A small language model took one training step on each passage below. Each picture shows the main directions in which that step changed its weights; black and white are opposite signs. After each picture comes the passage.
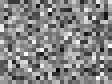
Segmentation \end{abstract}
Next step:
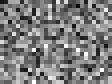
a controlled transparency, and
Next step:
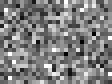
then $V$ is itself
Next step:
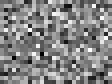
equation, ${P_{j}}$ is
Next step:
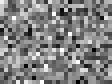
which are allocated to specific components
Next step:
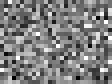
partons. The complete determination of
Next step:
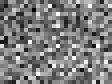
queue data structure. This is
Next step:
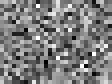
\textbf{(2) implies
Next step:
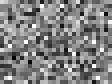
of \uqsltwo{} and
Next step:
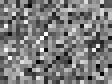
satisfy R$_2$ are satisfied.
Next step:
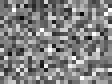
seen if the top is not spinning
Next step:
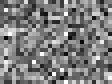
operator from $A$ to
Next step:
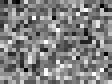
The boson field $\varphi$ and its
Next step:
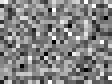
the lattice and in the continuum, can
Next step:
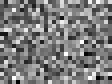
vector bosons to the Higgs mass.
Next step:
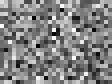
A white beam from a superconducting
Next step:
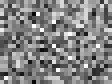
above 100~K with an effective magnetic
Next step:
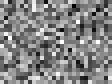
observing the flow state in the
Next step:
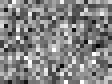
If $e$ is incident to
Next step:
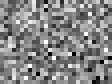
state. The final modulation has still
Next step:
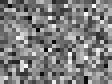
$\pi$-conjecture holds in all
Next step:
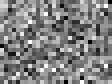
quantum repeaters as well as
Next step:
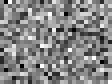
obtain uniform hyperbolicity.
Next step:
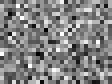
discontinuities are admissible in this
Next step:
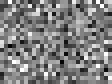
novel multiagent method for control of
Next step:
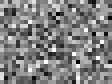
grain boundary scattering is remarkably
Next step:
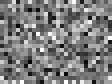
We approximate $\ww_\exc$
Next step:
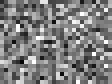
to the solution of the problem posed
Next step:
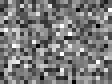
multichannel speech enhancement,''
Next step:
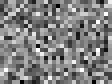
represent early afterdepolarizations
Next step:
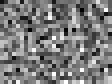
a group $G$ is
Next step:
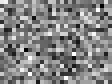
the steady-state stellar wind
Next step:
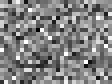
We have the following mapping table for
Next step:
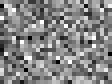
In such cases, contagions often
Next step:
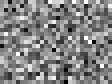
independent of the interpolating manifold
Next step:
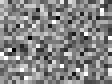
of its inputs. Such
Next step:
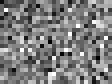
$z \in \Sigma_3
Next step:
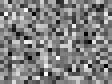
follows: $$\rho f_x =
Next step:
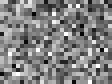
exchanged between the lightweight
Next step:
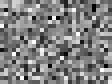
A singular $K$-extension
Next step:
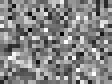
fiducial values of the diffusion
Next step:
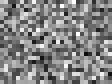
obtain a complex which is homotopy equivalent to
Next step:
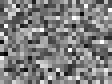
will study the case of duality and
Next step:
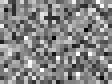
that this entry of the null vector
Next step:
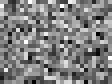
such a weak binding state, the
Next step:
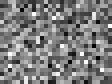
antiferromagnetic (component
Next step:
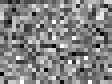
equivalent to those used in X-ray
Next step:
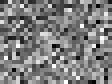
antenna is electrically small.
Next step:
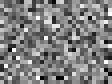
the proof of Lemma 3.2.
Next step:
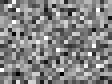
is co-Hopfian.
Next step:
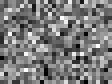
velocity, especially with Monte Carlo simulations and
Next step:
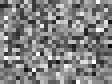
adapted to the study of the
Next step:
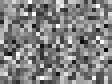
and more recently by, for example,
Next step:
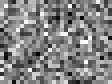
space through POD of the mesh
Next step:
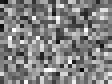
the metric $g_{ab}$, and
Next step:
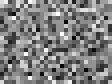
first four values were computed in
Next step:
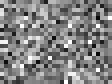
by the spin-up and down
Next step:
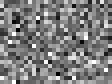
considered. The ac-magnetic field generated
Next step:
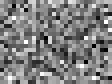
account for the overlap in phase space.
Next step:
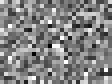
Brown et al,
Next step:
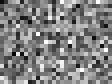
a minimal solution to the recurrence
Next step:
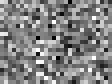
of the orbital radius depends on time and
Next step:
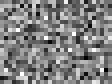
mathematical perspective, pseudo-randomness
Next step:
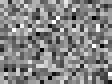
of switched codewords is relatively
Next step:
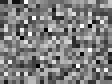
The results are physically understandable,
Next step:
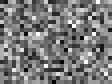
the literature: models where the event
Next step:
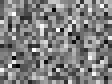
no sea otro que el
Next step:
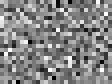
(\ref{normalform2}) from
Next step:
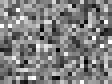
(Bi \& Fang
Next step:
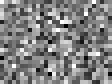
\mdiv x = 1$ is
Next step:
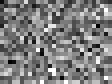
${\cal B}(\Hilbert)$. The
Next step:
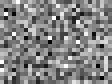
& Scientific Assistant
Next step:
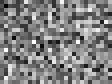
Problems in higher dimensions are
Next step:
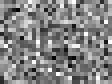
calorimeter at T =
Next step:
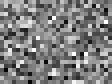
NL, Canada \\
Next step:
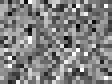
hypermatrices, or matrices of higher
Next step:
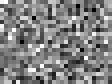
theories with positive-definite energy
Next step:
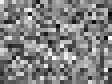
\thanks{Supported in part
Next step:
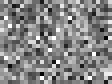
2.7\%$. While less accurate
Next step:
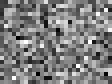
spaces and present the corresponding algorithms. The
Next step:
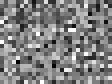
devices, persisting up to
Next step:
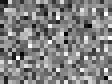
and $\phihat_S$
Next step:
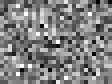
isomorphisms: \begin{align*}
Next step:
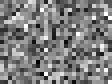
energies below ~1 keV leads to
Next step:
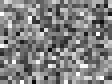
\( N_{\parallel } \) is the
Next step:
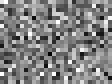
the vicinity of the
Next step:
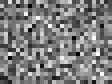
depending only of $p,
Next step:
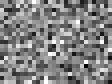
switching time is much faster
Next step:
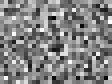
norm in number theory is multiplicative).
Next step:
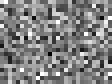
the vicinity of strong
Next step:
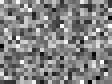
Post-shot analysis
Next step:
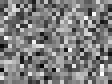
could help bring them into better agreement
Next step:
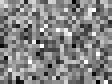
vertex with colour $i$ and
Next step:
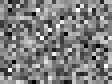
not only in the spine but also
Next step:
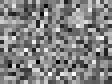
searched for extragalactic
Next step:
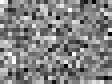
and differs from the GLW
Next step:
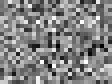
Theorem 2.6.}(cf. Theorem
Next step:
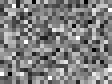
have the first alternative, while for another
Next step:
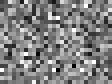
an input-output property for systems
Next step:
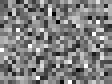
Fig.~\ref{diagrams}): there
